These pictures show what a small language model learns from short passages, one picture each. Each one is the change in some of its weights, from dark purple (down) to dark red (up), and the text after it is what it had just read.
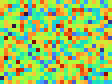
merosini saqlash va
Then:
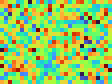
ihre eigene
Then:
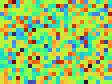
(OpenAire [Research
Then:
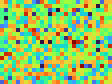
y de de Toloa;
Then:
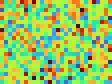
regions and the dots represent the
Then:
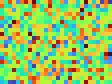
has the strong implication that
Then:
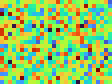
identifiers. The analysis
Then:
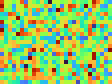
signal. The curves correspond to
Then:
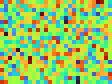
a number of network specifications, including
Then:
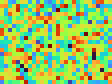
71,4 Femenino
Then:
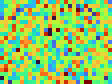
of the heptagrid,
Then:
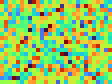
from $-w_c$ to
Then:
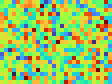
the unitary operator $\exp
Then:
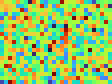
та педагогом,
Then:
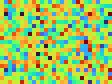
spectroscopic scan.}
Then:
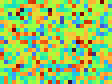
runtime per iteration decreases
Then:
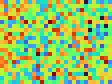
limit (assuring that
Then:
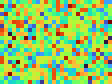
JOURNAL OF
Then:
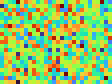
Agar kelajakda bu
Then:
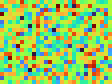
arising due to $p$
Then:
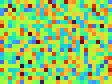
over $\mathbf{C}$
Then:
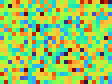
the present analysis --- this is not
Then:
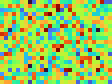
online February
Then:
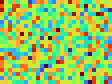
THz bands. The spectrum
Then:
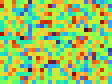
в цілому, та
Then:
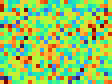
By analogy with
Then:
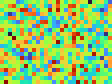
Bugungi kunda
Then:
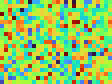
l'objet principal de
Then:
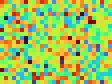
aksariyati mayib
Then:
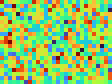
for the residuals at the
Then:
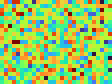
birga, u mustaqil
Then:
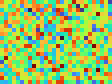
discuss here, but would be relevant
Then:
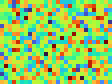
is only known to lie somewhere
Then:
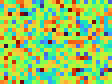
tabiiy jarayon
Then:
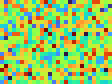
\noindent The rapid growth
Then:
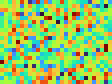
qolmay balki u
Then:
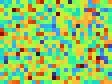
2009 Alfabetização
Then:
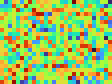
words, simply defining a
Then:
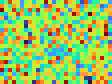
on the peak positions.
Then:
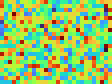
información financiera para las
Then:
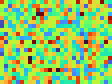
contribution to the matrix element for $b
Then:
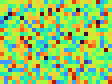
los cambios influyen en
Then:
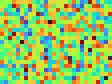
на залучення 1
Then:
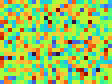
right-left cases. The parameters
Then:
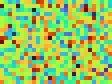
(LI) | Unit
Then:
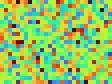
shu tufayli
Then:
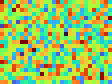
The D states, on the other
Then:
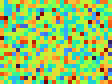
numerical results of our paper and finally
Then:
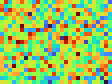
chiqib ish olib
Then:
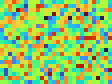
народ разработал
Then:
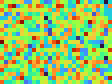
захоронения г.
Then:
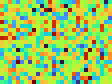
its higher average striation density and
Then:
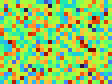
= 2a$), parallel
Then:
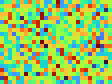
forward problem requires computing boundary
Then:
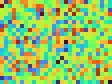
-- even in combination with the
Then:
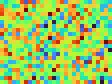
muhim o’rin
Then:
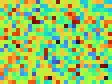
, iar în această
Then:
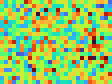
directly related to the number of
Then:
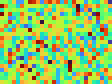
of users served by the
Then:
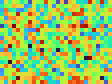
iqlim şəraiti
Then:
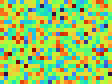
dan di Kabupaten
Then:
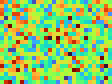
barkamol shaxsni
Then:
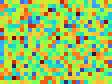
não tem a pretensão de
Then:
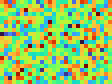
retornos para cada
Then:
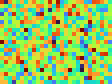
``branch" for
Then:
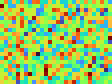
va K darajasi,
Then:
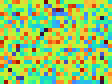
atomic magnetometer are
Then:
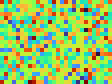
\hfill $z_i =
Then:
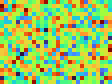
Low mass stars in the halo are
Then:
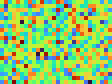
fin del poder no es
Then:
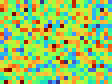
calibrated to the dynamical
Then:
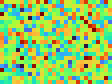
speeds show a nearly constant
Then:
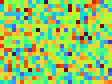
by Fraunhofer
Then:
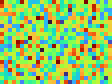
y hace uso de los
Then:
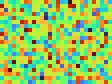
and household size)
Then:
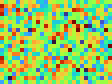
the third maintenance
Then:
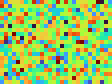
receiver is designed as
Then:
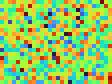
cold clouds, we
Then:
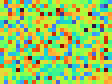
product $t_1
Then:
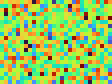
with itself. Hence, we
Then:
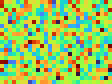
the test set. From
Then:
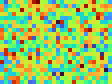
guide LAs towards more
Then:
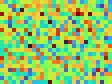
growth spurts for different
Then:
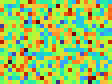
increases faster than its
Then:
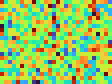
to indicate the nature of the data
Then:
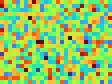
to measure efficiencies, so
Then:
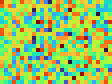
Roo. La especialista que
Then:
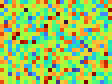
``subspace leakage"
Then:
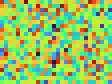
marked as unidentified in
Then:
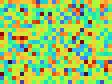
In later stages of core
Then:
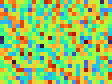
can be formulated in different
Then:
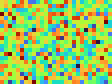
ko'plab muammolar
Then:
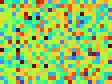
\cite{2} and
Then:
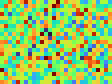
cloners have been found, for
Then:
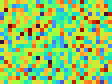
пахта ва 65%
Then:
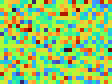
the doublon(doubly
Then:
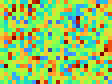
{journal} {Physical Review
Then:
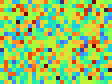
The total systematic error is
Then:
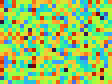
does not come from one unique
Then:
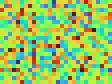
smaller than the diagonal ones
